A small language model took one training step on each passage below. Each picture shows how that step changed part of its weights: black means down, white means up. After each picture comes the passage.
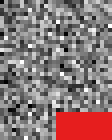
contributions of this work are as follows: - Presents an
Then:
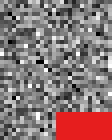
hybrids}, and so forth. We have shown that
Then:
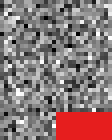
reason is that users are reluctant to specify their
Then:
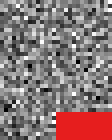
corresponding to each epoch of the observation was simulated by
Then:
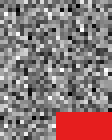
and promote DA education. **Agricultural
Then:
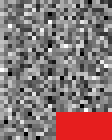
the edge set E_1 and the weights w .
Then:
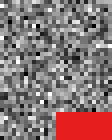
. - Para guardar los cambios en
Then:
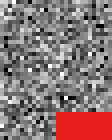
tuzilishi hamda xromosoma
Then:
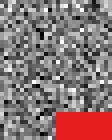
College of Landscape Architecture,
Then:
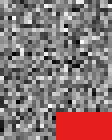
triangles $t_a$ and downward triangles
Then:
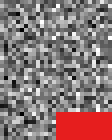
hand new results on the second and third peak confirm the
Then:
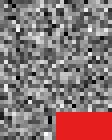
nascondere i propri legami col
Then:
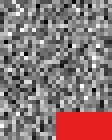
be conducted through complaint surveys, evaluation of
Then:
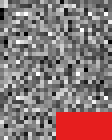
DM 100 is verkocht. De
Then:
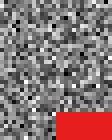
taking this decision is, for instance, particularly stark at
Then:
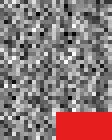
تشخیص PCR
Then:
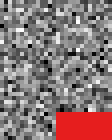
measure the gain of the photo-detection chain in
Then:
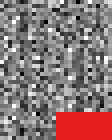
кун тартибидаги долзарб
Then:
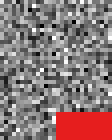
quality of raw materials coming to the
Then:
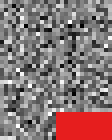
answering the research questions. Hence,
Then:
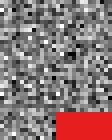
производство. Следовательно,
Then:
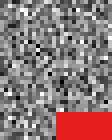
is in line with the study of An evaluation of
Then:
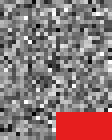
Agency for Toxic Substances and
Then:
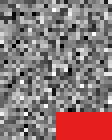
closer to 50/50. %The
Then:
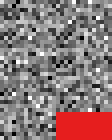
потенциальные покупатели
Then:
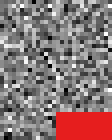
filaments is able to increase the availability of
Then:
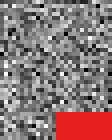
“Альгология коллекцияси”
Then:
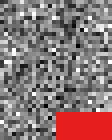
nutqda til vositalari orqali
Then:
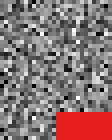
of the Digital State on Preventing and
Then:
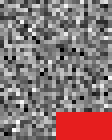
of Sm has a large value of $x$
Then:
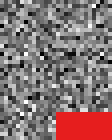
search or a click on citations, is
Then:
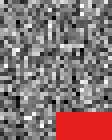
a_l, a_r)$ as the set of
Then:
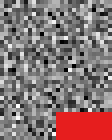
there is a 'psychological' mechanism at work in
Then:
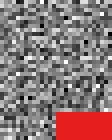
таъминлаш имкони бўлмаган
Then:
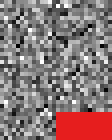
indywidualnych potrzeb
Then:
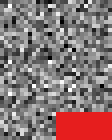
of compensation easy with fewer number of
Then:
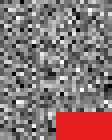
полезна для всех марок и
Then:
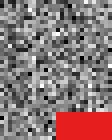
shamol tezligi kabi omillarning
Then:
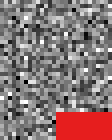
2020) as low and moderate sensitivity for the implementation of
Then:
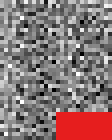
кўрсатилган ҳуқуқлардан
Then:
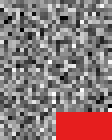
results yields \beq\displaystyle{
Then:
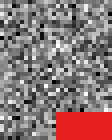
Kocaeli İlahiyat
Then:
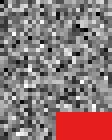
Federatsiyasi (1,1 million),
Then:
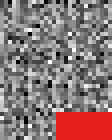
models are evaluated via finding translation equivalents known as
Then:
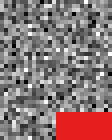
sharing. Meanwhile, Table 3 shows the
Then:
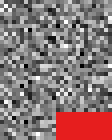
the presence of the intruder app. The activation
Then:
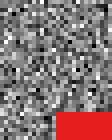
\protect\varphi _{J}=0$,
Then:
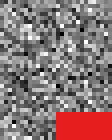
глубины крипт, их
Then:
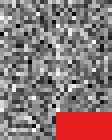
for nationalist parties and support for traditional democratic
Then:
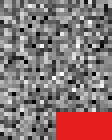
synonyme postérieur de *G.
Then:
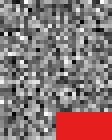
detit Jon. Gadishulli i
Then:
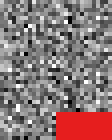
Why more efficient than social? you need to make
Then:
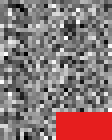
study on early childhood learning through a scientific approach. Data
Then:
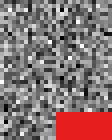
A review of single- and multi-area economic
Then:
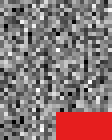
and from work because of his or her disability? A
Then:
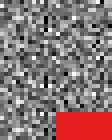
ва усулларини аниқлаш,
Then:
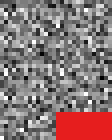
dos mortos: introdução a uma
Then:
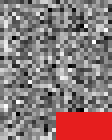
– приносит большой урожай и
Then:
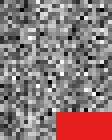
qilsak, suvni boshqa
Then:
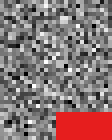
is predicted, Figure 13. The correlation predicts the
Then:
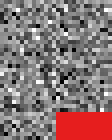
equation $i$ and $j$ of class
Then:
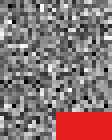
which can be explained as a response to ROS production.
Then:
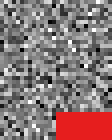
for *mycobacteria* is not
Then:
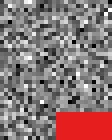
no co-morbidity patients had higher proportion
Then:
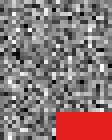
va zamonaviy biotexnologiyalarni rivojlantirish.
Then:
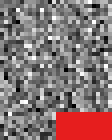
targets, as a function of metallicity, in
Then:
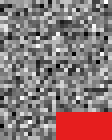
implemented in a dedicated subdirectory of
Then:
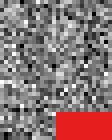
frame of the fifteen-electron CI
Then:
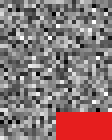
bilan baholanadi. Bunda modul
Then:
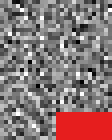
from 1 to 4 ml were injected into the face
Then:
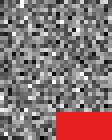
(1991). Exact finite sample methods for inference
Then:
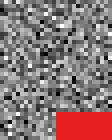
7,5%) weitgehend konstant
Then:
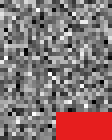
a good looking women and her description is given in the
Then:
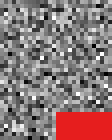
множество методов оценки
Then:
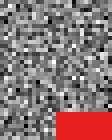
abundance in the Pop II stars. One may
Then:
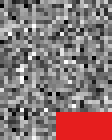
systeem. Ik heb gemeend dit
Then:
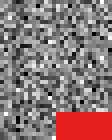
B. – falsafa fanlari
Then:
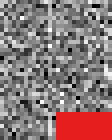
ресурсів кукурудзи
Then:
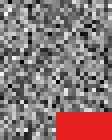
of substance abuse among drivers in
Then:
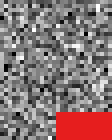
that this phenomenon can be used effectively to counter the
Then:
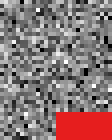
и метафорические), а также их
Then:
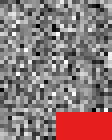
discovered in December 2019, in Wuhan
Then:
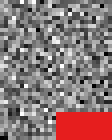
burchlari bobida: Fuqarolik
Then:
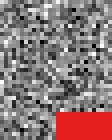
kashfiyotlar jurnali. – 2023.
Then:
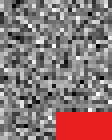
top-down approach. Armed with that, one
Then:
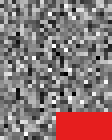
Mumbai, India City:
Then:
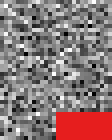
органлари), айрим давлат
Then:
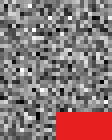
y desempeño de los fondos de
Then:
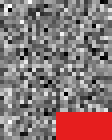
a la creación de un ente instrumental para la
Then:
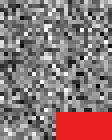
Obyekt qaratqichi yoki
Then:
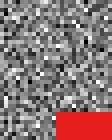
selanjutnya akan
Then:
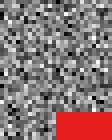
authors declare no conflicts of interest in
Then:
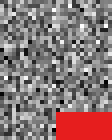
a ser entrevistado. De acordo com
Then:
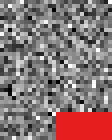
For the galactic SNR Cas~A,
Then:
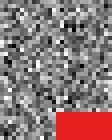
study was conducted in the form of qualitative methods using survey
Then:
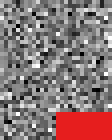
solutions to keep the global food system within planetary
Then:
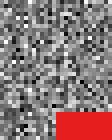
e incríveis. Que podem,
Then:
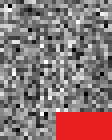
✓ Low Carbon footprint Variability?
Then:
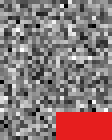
feature transform (SIFT) method turns picture data
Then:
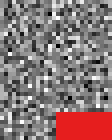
finer grained polarization details are provided by the
